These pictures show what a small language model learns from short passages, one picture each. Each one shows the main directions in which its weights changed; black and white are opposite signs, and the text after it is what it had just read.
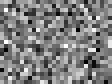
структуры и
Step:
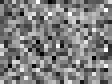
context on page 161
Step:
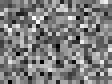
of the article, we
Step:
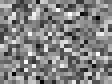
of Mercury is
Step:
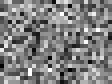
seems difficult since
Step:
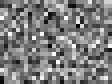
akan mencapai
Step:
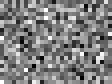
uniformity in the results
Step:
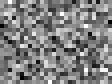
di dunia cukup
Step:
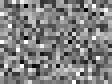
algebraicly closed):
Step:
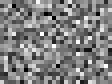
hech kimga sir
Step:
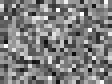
The chromonicity condition
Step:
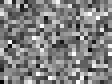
lagi. Selain
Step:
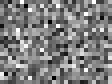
werk worden
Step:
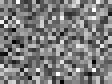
un bien ambiental
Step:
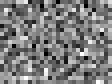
some specific value of
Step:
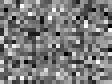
to true for all
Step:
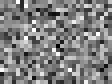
both vector spaces have the
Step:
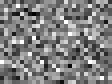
could give a more
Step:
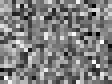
for the last inequality
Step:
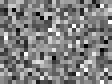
turli mazmun bilan
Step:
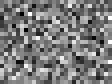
yang dipasang pada
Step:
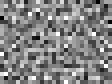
nearest integer algorithm
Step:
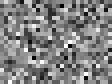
education any time and
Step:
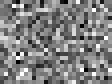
semua orang,
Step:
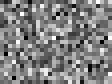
seu sigilo.
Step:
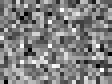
disconnected and each
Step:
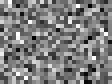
polémica acerca
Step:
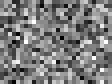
na externalidade da
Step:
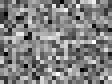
a subset $\mathcal R
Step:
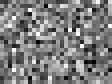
\kappa}}$. % where as
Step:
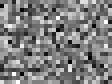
For a nonempty subset
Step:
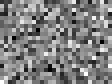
book on mathematical
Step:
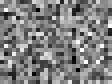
sur les buttes de
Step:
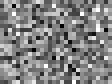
toifalari haqida
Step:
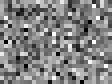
desenvolvimento do
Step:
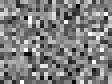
por medio de la
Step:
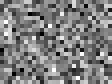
internal drop}
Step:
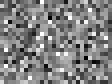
mumkin. C++
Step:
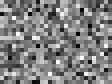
shows that the family
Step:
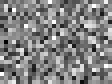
auch Citizens
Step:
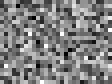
list of $r$
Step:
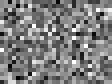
i$ and so we are
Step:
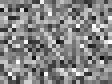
the gravitational
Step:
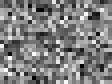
with $s \in \mathbb
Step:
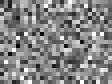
Acompanhando as
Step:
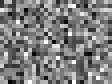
G. Panina,
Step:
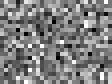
é nos crimes
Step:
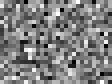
driver's work in
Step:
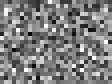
and only if $\om$ is
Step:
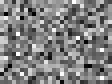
an ellipse, defined
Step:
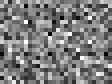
the proposed method.
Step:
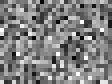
its solution, proposed in
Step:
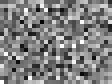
boundary conditions, due to
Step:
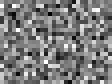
rangni tanlash
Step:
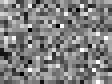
following subordination condition:
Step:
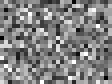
from some $\gamma$ the
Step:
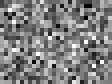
Work Engagement,
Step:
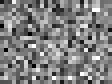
\infty} \E_x
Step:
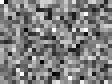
and $V$ denotes
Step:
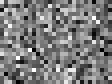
Financial Law
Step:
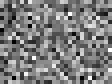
credit concentration
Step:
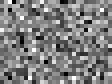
una población
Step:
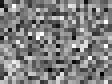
while the leaves are
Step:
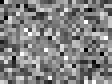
order $ n, $ if and
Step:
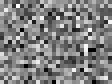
Ideology gap between
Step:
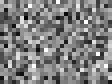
x). \end{equation}
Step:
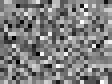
above, we deduce
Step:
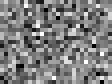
we have separated the
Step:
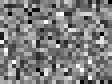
til birliklarining
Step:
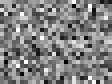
the generalized Borel
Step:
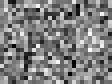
que por ser opaco
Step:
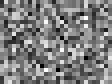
pois “o estado
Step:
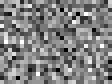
dificuldades para
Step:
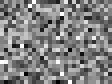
Let $P$ be a
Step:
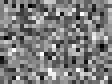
of the proof} We now
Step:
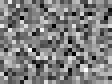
as long as the hollow
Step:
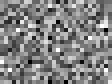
first cycle. When
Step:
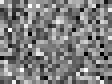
\begin{align*} \langle
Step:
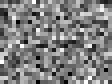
the global regularity
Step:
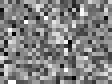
shadow boundaries:
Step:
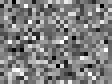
interval arithmetic
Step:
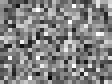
\subset V,$ with
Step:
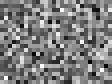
derecho real de
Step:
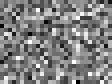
control problem, a direct
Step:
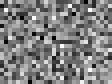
y como lo entiende
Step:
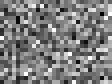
results for the noncompact
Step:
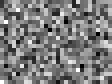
na stałe w
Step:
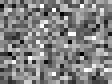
open-source finite
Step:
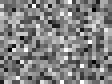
Conley complex and its
